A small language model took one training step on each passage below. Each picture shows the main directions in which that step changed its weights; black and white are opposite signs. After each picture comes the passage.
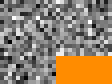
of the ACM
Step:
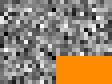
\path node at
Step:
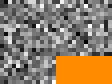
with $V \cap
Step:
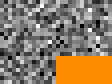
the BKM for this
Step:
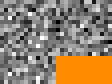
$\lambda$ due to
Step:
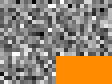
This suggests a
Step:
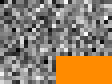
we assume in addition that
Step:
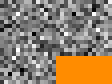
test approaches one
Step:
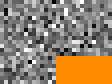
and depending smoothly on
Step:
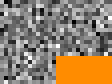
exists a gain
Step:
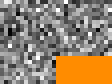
\hbox{for }
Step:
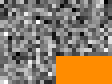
We also need the following
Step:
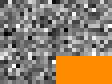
we would like to
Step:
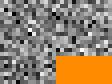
fact that, for a
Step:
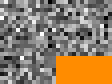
In each of the three
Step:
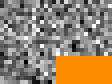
points and parameter interpolation
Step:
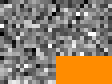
is at most a constant
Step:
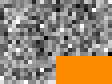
the edge sign and edge
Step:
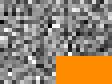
$\psi$ along the
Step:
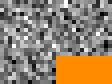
In this section, the
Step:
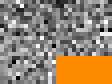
contradiction. Then
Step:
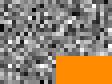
origin, see
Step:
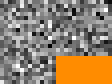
use. In addition,
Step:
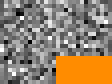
very explicit using the
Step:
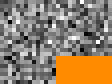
Also, since the
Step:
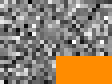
any $p \geq
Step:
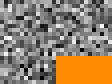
Indeed, for
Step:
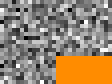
geometric proofs have
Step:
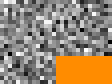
be the two-term
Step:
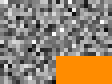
can be considered to
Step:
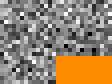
that since $X$ is
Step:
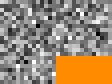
of the existing formulae
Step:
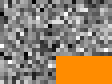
centered at
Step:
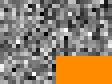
Then we have the following:
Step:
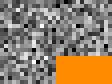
is constant. Let $n
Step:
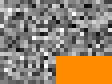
and Rafael
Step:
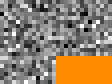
of $\Bs$ and
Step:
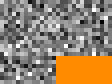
$V$ is an
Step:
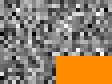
study of basic
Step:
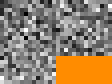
am about to
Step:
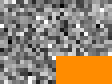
be an integer,
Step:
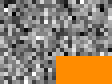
dense univariate
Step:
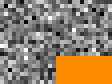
general statement than Theorem
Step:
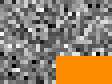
$X$ a space with
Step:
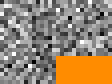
of absolute
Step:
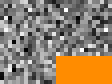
a nonzero morphism
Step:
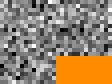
increasing the
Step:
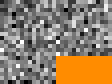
denote the algebra of all
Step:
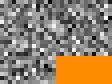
then implement solving
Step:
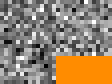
and any function $u$
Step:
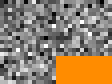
in the first definition,
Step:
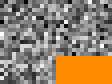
a line bundle of degree
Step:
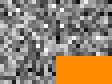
We take a number
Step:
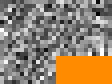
a length-$n$
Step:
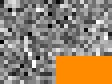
\sigma_\top \]
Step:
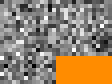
not just for his
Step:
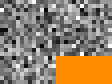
isometric operators or
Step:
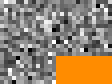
be the cardinality
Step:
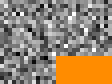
then $T$ is bounded
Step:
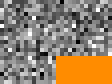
and a vital
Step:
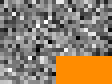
to prove this claim in
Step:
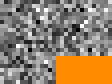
may be desirable
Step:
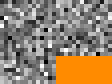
the formulation then is as
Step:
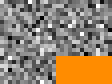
\quad (\forall i,
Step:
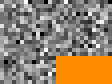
for $6 \le i
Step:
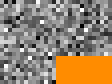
that $|S|\leq
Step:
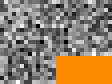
authors would
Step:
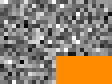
at least $(1,
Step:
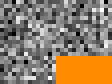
us make the following
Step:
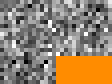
algorithms. For
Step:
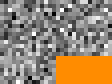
given as the roots
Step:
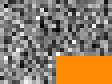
It is still
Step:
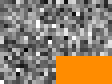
we have above defined the
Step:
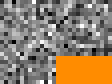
vertex in $X$
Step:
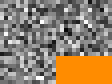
Newton diagram
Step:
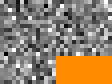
of Lie groups}
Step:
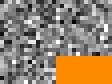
flow change on line
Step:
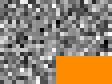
$\tilde g$, while
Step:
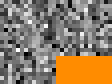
Note that the construction in
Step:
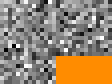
close the stability
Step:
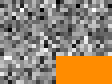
approximations of the
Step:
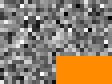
arbitrary initial
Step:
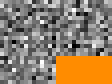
was introduced by Hsu
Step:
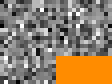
are the monomer
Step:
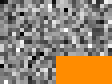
when we estimate the
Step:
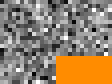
\medskip {\em The
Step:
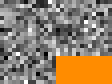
admitting nontrivial
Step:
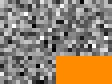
reflection about a
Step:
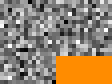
$A$, is a right
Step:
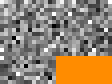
is the first to introduce
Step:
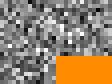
$G$ with pairwise
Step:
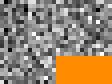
a Heegaard
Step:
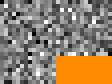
method to establish
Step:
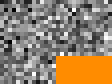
to a {\it local}
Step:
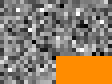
v,w)$, with
